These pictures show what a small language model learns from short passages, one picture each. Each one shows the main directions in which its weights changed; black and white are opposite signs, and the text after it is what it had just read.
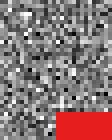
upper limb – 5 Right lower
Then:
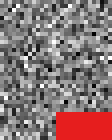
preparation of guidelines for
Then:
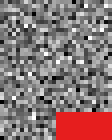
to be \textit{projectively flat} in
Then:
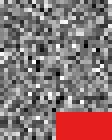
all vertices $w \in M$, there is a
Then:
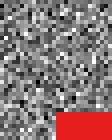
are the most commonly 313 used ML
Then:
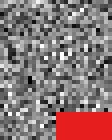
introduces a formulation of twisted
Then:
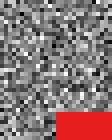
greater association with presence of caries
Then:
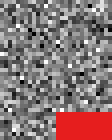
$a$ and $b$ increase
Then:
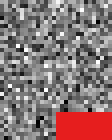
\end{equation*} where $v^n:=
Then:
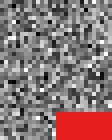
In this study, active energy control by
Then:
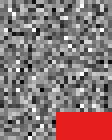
in salary levels and degree of
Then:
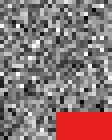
section using “sexual assault”
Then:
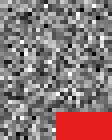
high migration to the island of
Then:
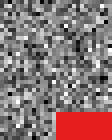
was then methylated by treatment with
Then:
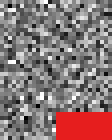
shown in Figure \ref{Fig:3}
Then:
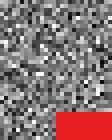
raise the confidence of public to
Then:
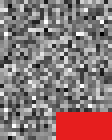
This is consistent with the finding of PK
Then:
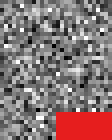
for the existence of harmonic maps in
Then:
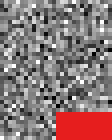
the Compression Side of Specimen.
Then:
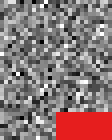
see that the operator $\mathcal{L}$ is an
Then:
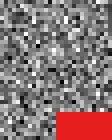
Lemma \ref{chiisonto}, if
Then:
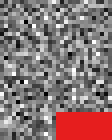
type="checkbox"/> 5. The
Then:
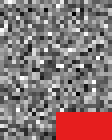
initial boundary value problems constructed for the
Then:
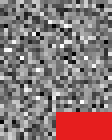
$\cS$. Then $\M$ is a real
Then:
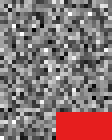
OCBFs C ₀ C
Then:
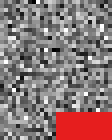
steady value in 14 seconds.
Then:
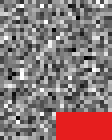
system \eqref{6.1} exists a unique solution
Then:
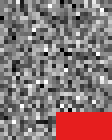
and Applications}, John
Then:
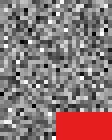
*Matthiola incana*, also
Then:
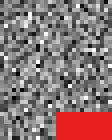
two integral curves of the line
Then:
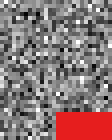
and the references therein). They
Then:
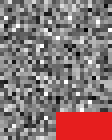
the branch B configurations there are three
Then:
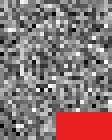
results and spectacular reports of
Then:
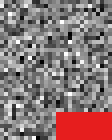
$d_z(f^n)$ denotes
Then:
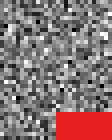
z \in \overline{Q}_R^+,
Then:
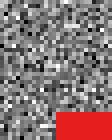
4 and 6) The most common use case is that
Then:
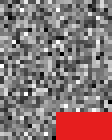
the road? The use of roads has
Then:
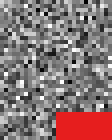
adopting energy management systems have not only
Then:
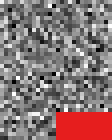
of transporting associativity coherence
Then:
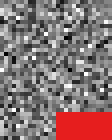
Churchill Livingstone,
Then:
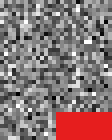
librarian, information consultant,
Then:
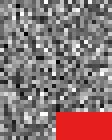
of Mechanics, of which he said
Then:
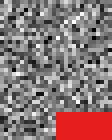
shows that $A\in\Z_2$. We
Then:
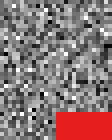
N}\sum_{x \in \mathbb Z}
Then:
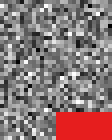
les points de $K^{n}$. Cet
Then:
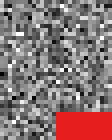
assume that the Pfaffian contains no
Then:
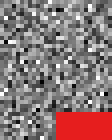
forest ecosystems. Similar
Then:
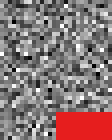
against the light reference point
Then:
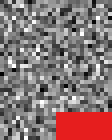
noble heraldry of the
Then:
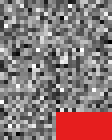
the construction of multi-step methods for
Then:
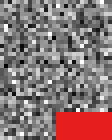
81 and 82. An exception
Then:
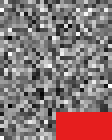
$\alpha$, the speed is consequently
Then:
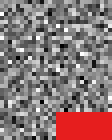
stage discriminated the four
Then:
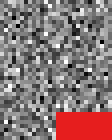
Accessible, Interoperable,
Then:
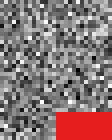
analysis for both methods detects the variations when all
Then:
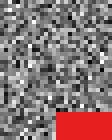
decreased, fetal weight decreased.
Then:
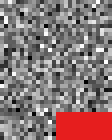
the coordination interval refers to the
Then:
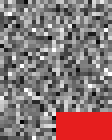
of Competence Preparing
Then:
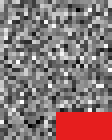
Pretoria) - Amanda
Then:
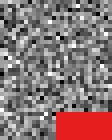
$\mathbb{R}^d$ such that
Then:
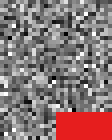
$m \textsuperscript{th}$
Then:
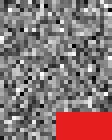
trademark of citizen
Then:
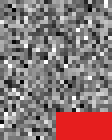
and in the whole paper, smooth will stand for
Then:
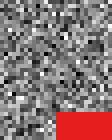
the chronic cutaneous
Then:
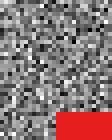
with a vector of weights such that the points in the
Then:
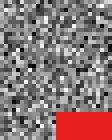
the steel structures of typical
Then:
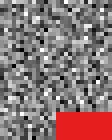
\mathcal{I} of instructions. A
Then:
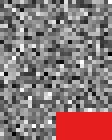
connection with the so called “Bologna
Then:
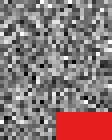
\subset \mathcal{A}(\tau)$ is open if
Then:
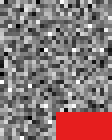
GFI, AGFI,
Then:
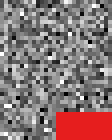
colouring of the vertices. As we see,
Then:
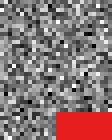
at three cutting speeds (N) and
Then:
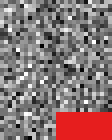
classical differential geometry approach. In this section
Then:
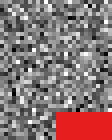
initial point $x$ and fixed final point
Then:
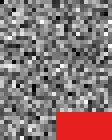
VGG16; (a) confusion
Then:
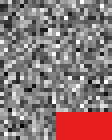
the spectrum $\spec(T)$
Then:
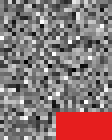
certain infinite sums. We now
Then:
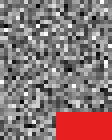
the Bi_2O_3 Fig. 6
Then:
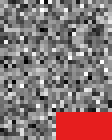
species, and the C₄
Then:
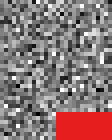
to use and high recognition accuracy.
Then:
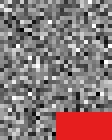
on $ E \times E^*$\quad then we define
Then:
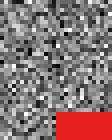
that solutions with compactly supported initial data
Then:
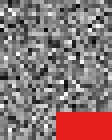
time, as NCLEX is a
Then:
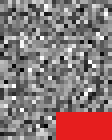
are integers satisfying the inequalities*
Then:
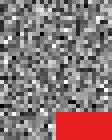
of the projects. This software was
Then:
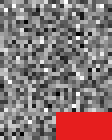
interior unit normal along $\partial
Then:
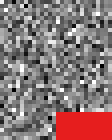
Time, Phase Angle,
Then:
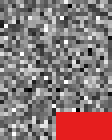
the work is important for social network analysis research
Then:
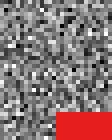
algebra as $H^{*}\left((\Sigma
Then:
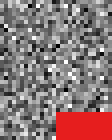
and providers across five continents,
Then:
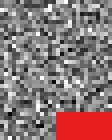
about new formulation vaccine
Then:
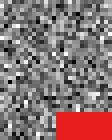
the profile at this point. - 2c)
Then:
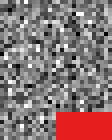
two tori will be a surface of
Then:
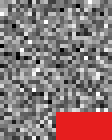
$\mapsto$ homology): \bT
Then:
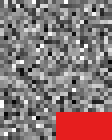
its \emph {Veronese subalgebra}
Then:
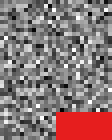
inception score (IS), to evaluate
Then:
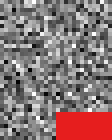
to use the functor $T_V$,
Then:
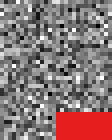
which obeys special relativity.
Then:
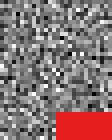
the projects Useful Arctic Knowledge
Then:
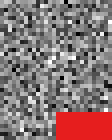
we instead deal with high order accurate
